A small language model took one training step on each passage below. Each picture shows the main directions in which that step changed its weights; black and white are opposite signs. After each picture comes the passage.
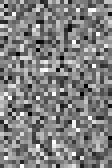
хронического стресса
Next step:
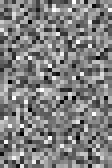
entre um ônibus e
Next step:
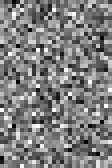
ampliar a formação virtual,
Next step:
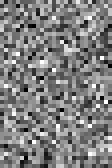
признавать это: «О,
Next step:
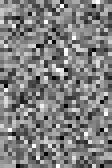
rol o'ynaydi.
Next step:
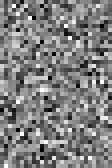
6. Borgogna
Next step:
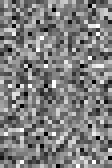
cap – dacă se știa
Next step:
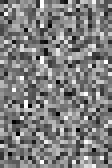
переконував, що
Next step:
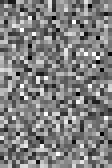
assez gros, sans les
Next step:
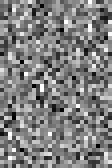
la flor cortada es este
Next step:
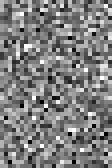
la felicidad.
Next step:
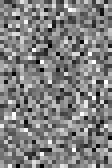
кўрсатиш; ҳар
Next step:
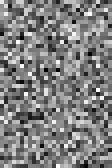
az olduğu görülmektedir.
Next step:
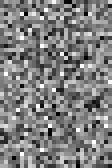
Shuningdek, sklerotsiyalari va
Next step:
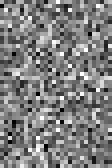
va ensiklopedik
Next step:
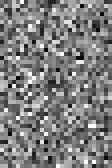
la población sobre esta
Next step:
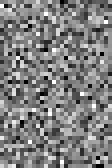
keyingi kun ish
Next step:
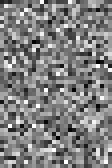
були заборонені
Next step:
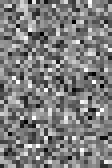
oʻzining qobiliyatlarini rivojlantirishi uchun
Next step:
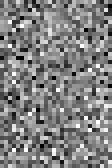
Nil, Ummon,
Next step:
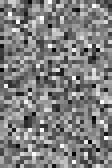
turísticas e com forte presença
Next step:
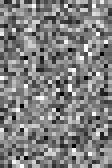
хўжаликларда шоли
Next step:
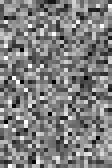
Основной целью
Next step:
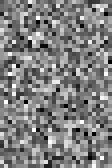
parent cadre ou de profession
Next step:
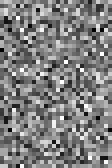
og'ir kechishi
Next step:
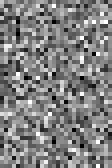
of Rheumatoid
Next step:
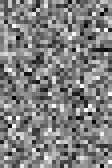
oshirish, shaffoflikni
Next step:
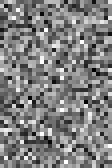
shaxsiga qo‘yiladigan psixologik
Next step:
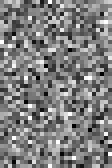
обмотки якоря
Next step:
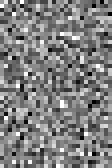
величини ЖЄЛ від
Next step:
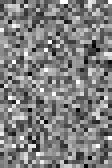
buyurgan fuqarolar
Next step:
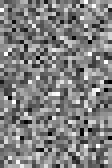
шахслар томонидан
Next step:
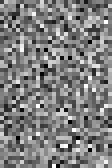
pendekatan statistik.
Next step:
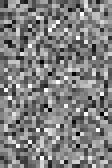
yillik taqsimoti (Q,
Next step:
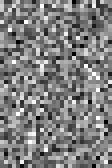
г. Экибастуз,
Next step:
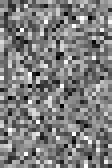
gegebene Gleichgewicht
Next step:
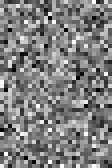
Zarina Nosir qizi Toshkent
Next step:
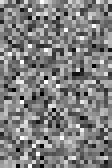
uslubi va uning rivoji. –
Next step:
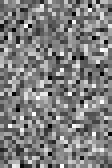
educativa, realizado por
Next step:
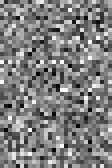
os artigos e publique o
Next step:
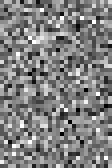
ствола. В данной
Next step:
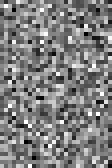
юмшатиш учун
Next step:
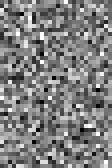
aqldan ozganlarga
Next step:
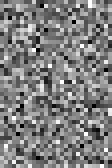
so'zlardan qochib,
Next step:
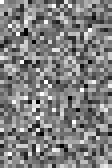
ko'rsatishi hamda bu
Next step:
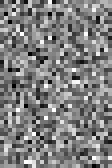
El diálogo 2 es más
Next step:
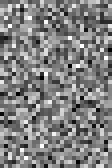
shu so'zni kun davomida
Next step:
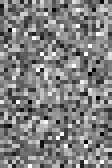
SYCAMORE IN A
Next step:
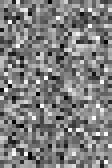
davri va Sharq
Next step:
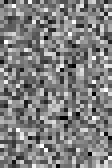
вивчення фізики
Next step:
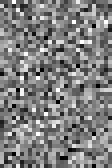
qonunchilik me'yorlariga rioya
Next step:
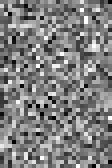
Obrana metoda
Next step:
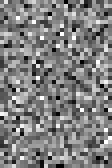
deb yozadi. O'quvchilar
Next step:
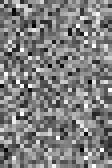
luând în considerație
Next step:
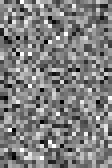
tadbirkorlarning takliflari
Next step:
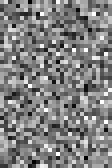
contaminación [1]. Ante
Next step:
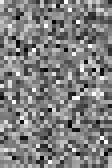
aniq maqsadni ko'zlab,
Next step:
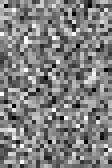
and social problems, has
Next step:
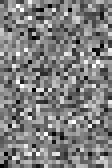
empresario franquiciado,
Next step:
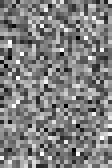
qilish kabi muammolarning borligini
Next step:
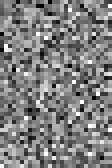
de données nettoyées
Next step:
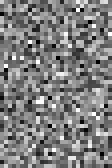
aandeel' door de
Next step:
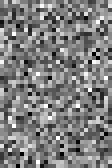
determinada prestao.
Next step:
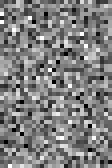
Isfahonga qochdi
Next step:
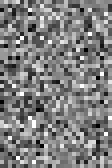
a alguna medida de tendencia
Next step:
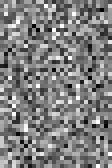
а не задля створення
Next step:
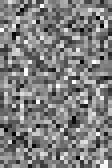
tecnológicas digitais educacionais.
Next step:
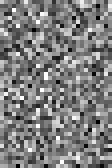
required quality. The objective
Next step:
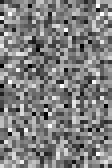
majburiyatlarga ega
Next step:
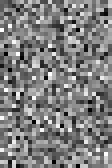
der Teilnehmenden
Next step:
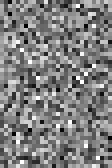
células que se
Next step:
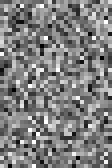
de vista geológico, estas
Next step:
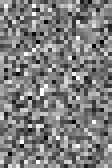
genoemd. In het
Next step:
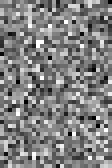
de linguagem. Nesse
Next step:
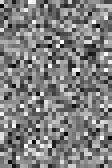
budaya, agama, dan
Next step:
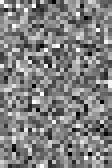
islomning yangi zamon bilan
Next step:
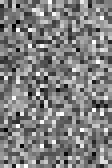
indicador de diversidad, las formas
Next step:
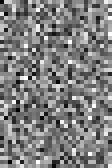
юридичного дискурсу, а
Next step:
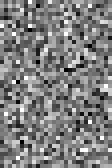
of 182 children with
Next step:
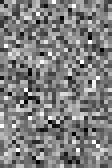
ota-onasining irsiyati
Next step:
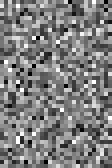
AQSHlik Benjamin
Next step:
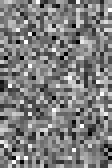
«вендети» у
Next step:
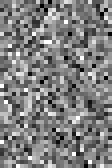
body weight of the
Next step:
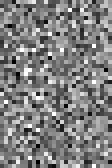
întrec în verdeață
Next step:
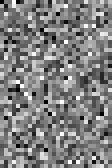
є далеко не точним
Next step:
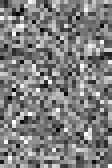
ularning ulushi 4 % ga
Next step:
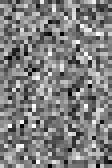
выявить заболевание на
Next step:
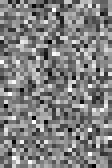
hetgeen in verband met de
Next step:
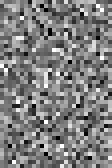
qosh, ko'z harakatlarining
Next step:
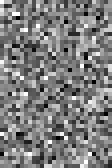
Bo Bardi quanto Aldo Van
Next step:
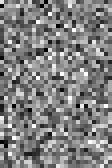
Dengan Pengukuran Dan
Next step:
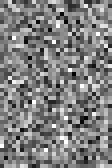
повышения уровня конкурентоспособности
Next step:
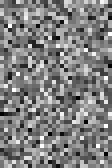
در حالی که به
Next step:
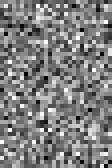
darsliklar, masofaviy
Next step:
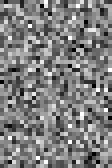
all'educazione, mentre
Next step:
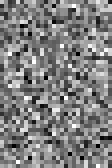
Reporting Report,
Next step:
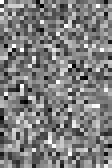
qoʻshgan, jumladan
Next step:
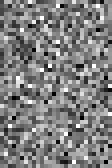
para ello utilizar estrategias
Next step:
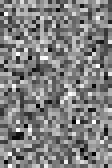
цифровой средой. (проект
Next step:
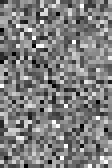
own model of regulating state
